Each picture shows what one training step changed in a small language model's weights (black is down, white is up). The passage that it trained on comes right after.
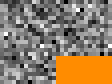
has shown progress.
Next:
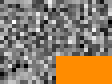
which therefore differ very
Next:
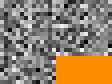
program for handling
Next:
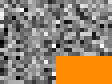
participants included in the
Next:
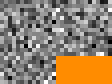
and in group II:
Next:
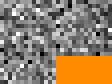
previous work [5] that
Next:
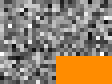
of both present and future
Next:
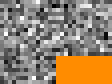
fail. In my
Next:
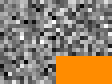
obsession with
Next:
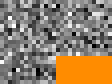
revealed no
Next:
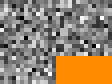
does not matter the people
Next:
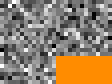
hands-on learning activities
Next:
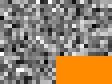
specific urban
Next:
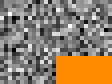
positions is occupied
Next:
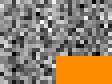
urinary tract
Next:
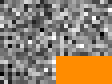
The comparison of
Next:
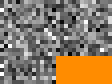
price drop
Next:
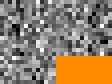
In Ayurved main
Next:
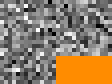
large-scale project which
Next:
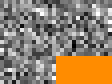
the development of the material
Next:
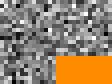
unhealthy and that
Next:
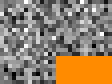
commercial or public
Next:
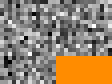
of methyl orange
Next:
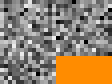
of conflict of interest
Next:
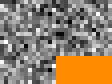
structure. The structure of an
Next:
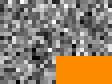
Figure 2 Propensity
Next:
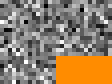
reflected, this is
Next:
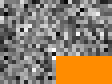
due to thermal
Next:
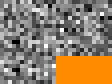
the sustainability of this
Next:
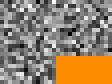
(colon) but
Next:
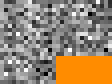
of State. In his
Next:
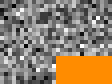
begin with the following
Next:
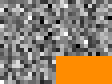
high self-efficacy
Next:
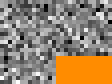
childbirth, and
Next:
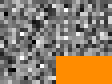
National Medical
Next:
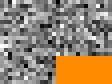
the listener's
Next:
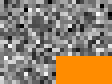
while it was observed that the
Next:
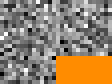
of research include Big data
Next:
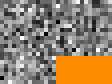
Model 1,
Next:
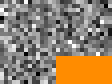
motor. The
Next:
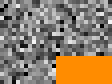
elements by crop
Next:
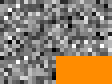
roadmap towards
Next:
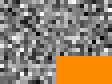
Webinars 1 and
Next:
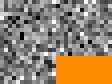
had to return
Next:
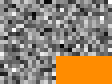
feeding-line for
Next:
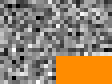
cases unresponsive to
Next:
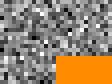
that facilitate the
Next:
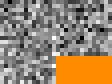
is considered one of the three
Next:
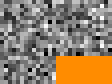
to collect primary data
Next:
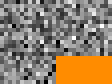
tries to analyze
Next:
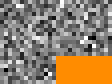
the ones who participate
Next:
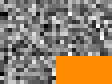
implemented in DSL
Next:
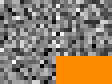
ChatGPT in
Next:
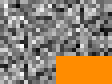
(3)$$ where the stress
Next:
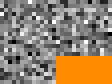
and then “thrown
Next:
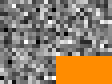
marketing mix,
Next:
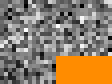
profesores por
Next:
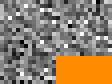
insurance market, was
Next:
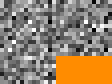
for the user.”¹
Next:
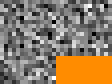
the assemblage
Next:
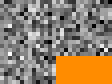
in the case of the
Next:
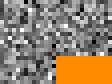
in Africa*
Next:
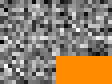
is the concentration, and
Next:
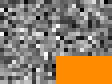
success is not only seen
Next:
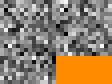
on this criterion.
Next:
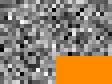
topology. Recently
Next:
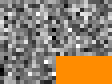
deficiency in type
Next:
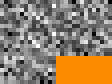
acid affects the
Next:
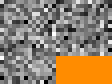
data. P.G.
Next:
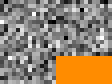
should be less than those cases
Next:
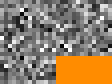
effects, it should be
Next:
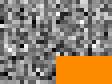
control authority should
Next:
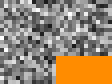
the corner of the
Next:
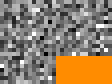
to sell to the
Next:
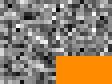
this shortcoming can
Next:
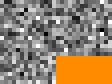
instrumental aid
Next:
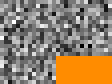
reason, analysis
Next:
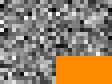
like ours maybe a
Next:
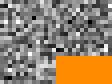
The results of bacterial
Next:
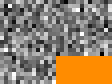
are adhesive,
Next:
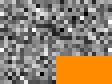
these areas. At the
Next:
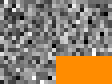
In order to handle
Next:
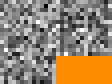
currently part of the
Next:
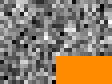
Cell viability assay
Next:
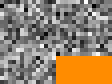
were placed before
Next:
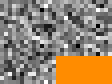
the imbalance of
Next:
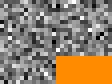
households. We
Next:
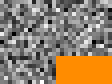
to where she has come
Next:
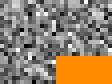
lead remediation from
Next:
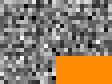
Data Source •
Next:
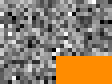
future research including: - There
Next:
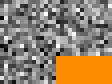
results. Histogram
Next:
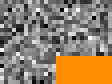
particle is due to the
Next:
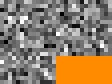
comprises a
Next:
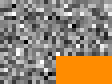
harmonizing the
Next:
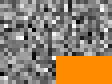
are considered violations that
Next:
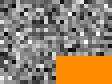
[7]. The influence
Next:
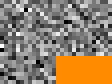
communities included 5
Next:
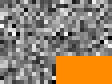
holds great
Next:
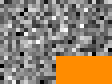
in Turkey due
